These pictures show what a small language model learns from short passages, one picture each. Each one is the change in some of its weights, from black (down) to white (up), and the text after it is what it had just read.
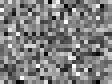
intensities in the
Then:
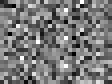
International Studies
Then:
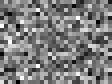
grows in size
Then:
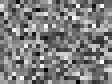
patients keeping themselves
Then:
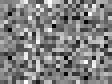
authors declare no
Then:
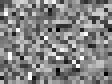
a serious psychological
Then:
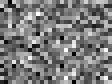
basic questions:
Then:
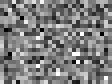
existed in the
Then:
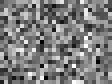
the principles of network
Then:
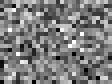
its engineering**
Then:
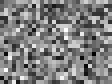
the user is
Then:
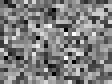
has focused on
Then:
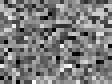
by a VEV
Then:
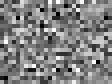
a vibrant
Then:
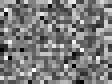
effect of three
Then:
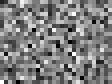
weight is in the
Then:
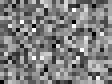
is interested in the
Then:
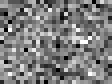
induce a
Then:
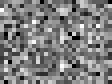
Rule If
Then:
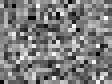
costumes which
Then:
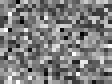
of diverse systems during
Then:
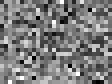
the first bump
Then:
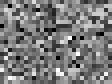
along a circular
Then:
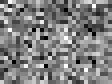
abundances are compared with
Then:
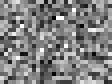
Algorithm} The
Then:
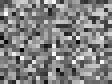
a degree of global
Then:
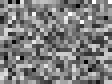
test set of
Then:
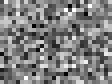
into separate red and
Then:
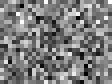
the contours of
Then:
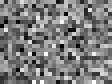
and the capacity for
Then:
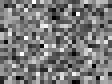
may come from the
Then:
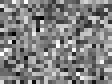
optimizations for
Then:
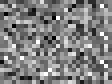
be removed by a
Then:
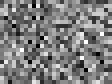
Stakeholders should
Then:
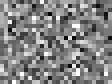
decided to take
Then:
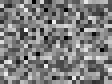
Education Institution.
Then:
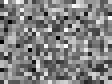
draws on material
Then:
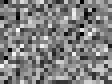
The leaf extracts
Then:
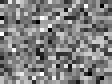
well suited to
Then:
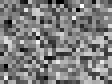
in an r
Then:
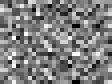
extracted couplings are
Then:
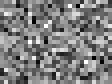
This study is
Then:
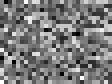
system. Among
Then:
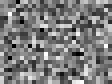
of the width side
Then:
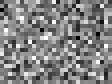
moves to a
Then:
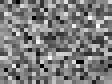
encourage individuals to
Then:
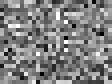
considers the
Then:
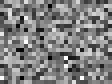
length 10; and
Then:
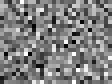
is different and is
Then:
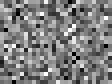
quality reached by
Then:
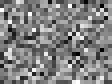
observed NFL behavior
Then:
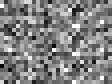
estimated that fortified
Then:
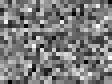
work let us apply
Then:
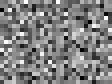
communities, with poor
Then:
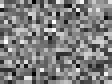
a concave
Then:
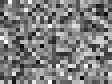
to polarization. In
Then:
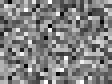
\noindent This
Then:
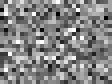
a time step of
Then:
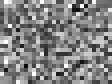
where it worked
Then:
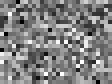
of HDI
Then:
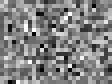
civil status
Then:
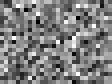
similar methods to the
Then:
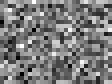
frequency increased from
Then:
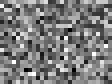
dual representation:
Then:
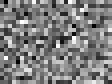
mode propagation under
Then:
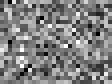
look of a special
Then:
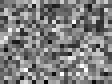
the development impact of
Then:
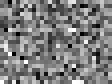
results of Ref.
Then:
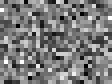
the virus
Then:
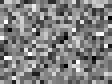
(with) improvement
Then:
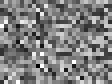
and in the
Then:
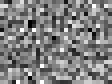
there are already different
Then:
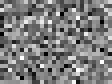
\over g
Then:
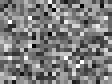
These samples, otherwise
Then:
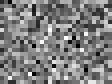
these rooms,
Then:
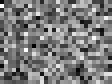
tests and community issue
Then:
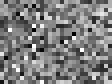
and managing
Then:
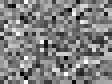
smaller but would still
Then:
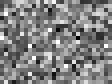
a model is required
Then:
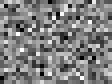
Marcy and
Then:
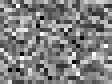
overall system stability.
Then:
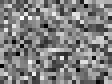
- Management strategies
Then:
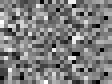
estimated values of
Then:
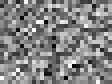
is expensive and
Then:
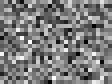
findings suggest that for
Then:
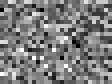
potential this leads to
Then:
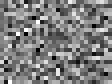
qualification task!
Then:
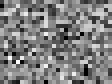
that all the literature
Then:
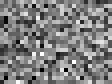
and the smaller
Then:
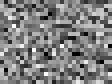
by studying the
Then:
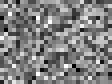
The level of the
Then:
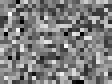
of the gene structure
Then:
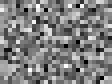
This review collects
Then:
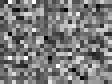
conditions. Values
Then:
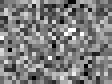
the Fermi level,
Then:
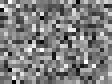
time step over which
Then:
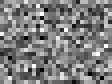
colored interference and
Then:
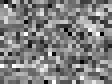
However, academic studies
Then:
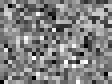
through the extraction of
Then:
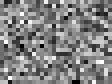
to employ a
